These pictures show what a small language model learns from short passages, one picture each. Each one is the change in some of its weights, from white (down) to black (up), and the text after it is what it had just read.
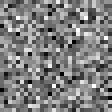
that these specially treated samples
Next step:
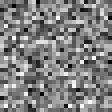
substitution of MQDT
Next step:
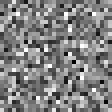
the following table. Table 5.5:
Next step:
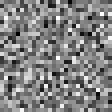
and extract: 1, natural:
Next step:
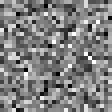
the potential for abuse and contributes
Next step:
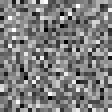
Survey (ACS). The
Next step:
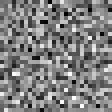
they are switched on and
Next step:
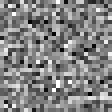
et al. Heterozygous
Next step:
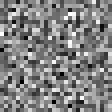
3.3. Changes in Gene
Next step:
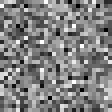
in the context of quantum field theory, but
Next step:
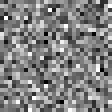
Cartesian coordinate system
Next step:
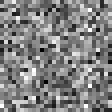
gender diverse child is a
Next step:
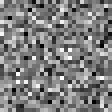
1 \mu\text{M}$. To important
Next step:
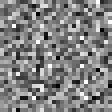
Modelica libraries
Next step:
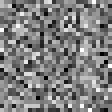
II. Rare disabling
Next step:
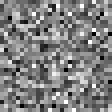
Plateau Fractures
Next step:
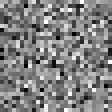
spectrum for an all-proton and
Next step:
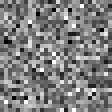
answer the question that who will
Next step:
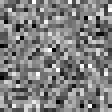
subsequent hysterectomy are
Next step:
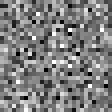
padding for window regions
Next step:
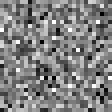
time. UN's Millennium
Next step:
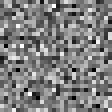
this method the thing will be raised to
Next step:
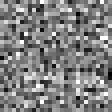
before embracing his new
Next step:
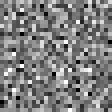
compared to the traditional ranks used
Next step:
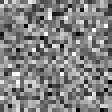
can be simulated on prototype quantum
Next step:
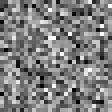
\cite{PI:07b}, which
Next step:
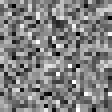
but applies many older computational
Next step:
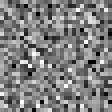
was said by previous researchers
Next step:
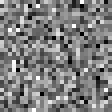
values of the spectroscopic analytical
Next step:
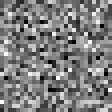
OF CUT=4mm.
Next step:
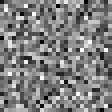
trials. The parameters derived (see
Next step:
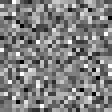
right-hand panels for
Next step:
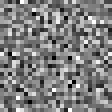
their efforts by providing more
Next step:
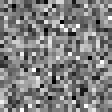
to independently set an objective of
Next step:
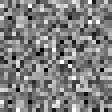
Information Resources in Academic
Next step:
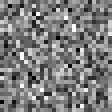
studies receive higher ratings and
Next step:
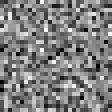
extension, the relevant stress
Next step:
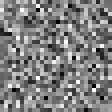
of Social Media Influencers
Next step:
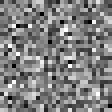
Carlo, Gibbs
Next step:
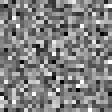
2003, covering a wide frequency
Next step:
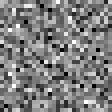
was performed after the experiments on
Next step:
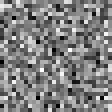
considered inadequate and can cause
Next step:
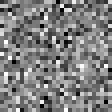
of business enterprise in
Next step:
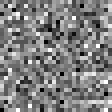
for the $SU(3)$ theory.
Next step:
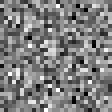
IV. REVIEW
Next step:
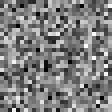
parameters. The alternative model was fixed
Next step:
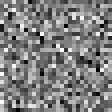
following conclusions: 1. The
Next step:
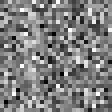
200 negative examples randomly
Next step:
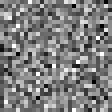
that are involved in the synthesis
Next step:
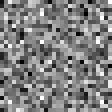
in order to compute the effects of
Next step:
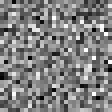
consideration are found fully compatible
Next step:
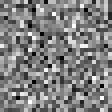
delivery is expressed as
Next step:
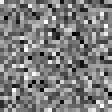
satisfied by taking the parameters
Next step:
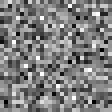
\gamma_\mu \Delta B$), which
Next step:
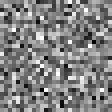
China. Particularly
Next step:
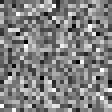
the ground truth becoming
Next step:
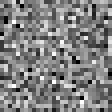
the Trapezium cluster
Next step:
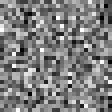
LHC constraints, for
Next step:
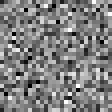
and the Leverhulme Trust
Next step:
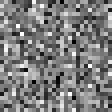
success of the standard model shows that we
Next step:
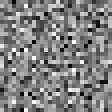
understanding of their experiences.
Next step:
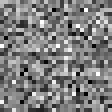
any case, it is easy to
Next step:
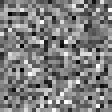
(98%) patients and only one
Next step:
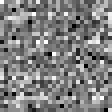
internet at anytime and anywhere.
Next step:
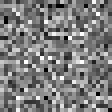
requires addressing several critical
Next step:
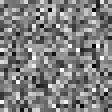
$\ZZ_2$ symmetries were
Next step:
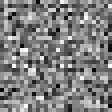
Me b H; Et c H;
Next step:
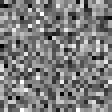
and several of its impacts were
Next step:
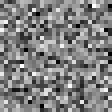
phases of the inspiral is
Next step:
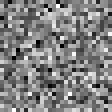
verification tools for timed models
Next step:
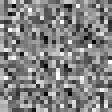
China and in Santiago,
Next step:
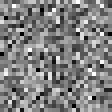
evenly distributed at a
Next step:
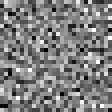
its constant switched-on
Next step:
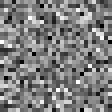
null hypothesis is
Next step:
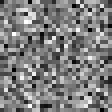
less uniformly distributed
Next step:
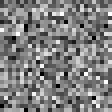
includes having empathy,
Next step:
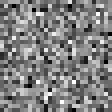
structural steel and
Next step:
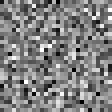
Movement, Gandhian
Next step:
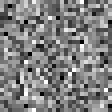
the emergent spectra from the
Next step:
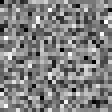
waves with a first skip
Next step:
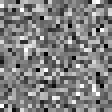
peculiar velocity that
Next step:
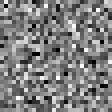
kg/hour, and testing using
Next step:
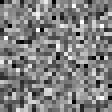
relativity in strong-field
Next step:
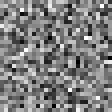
Moran's I analysis which provides a
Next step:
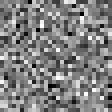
the high cost of modern synthetic
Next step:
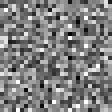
Ensembles The main result of
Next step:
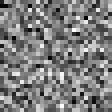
both the type and severity of
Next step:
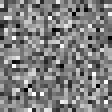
Following a suggestion by
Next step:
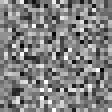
interacts with two actors and one
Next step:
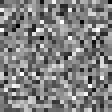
Acquisition*, Walter
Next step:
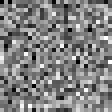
spectral \emph{shape} and
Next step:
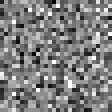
diagnostic algorithm for optimizing the
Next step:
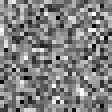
bestCluster $\gets
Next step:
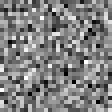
terrorist attack against the
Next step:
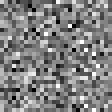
Electrical Engineering,
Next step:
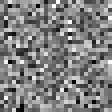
A., Sihaiov, A.,
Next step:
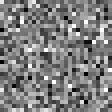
be affected by the introduction of
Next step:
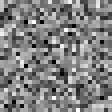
of *Dicentrarchus
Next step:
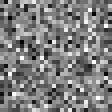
force usually observed even for very
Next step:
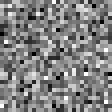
engagement metrics for another
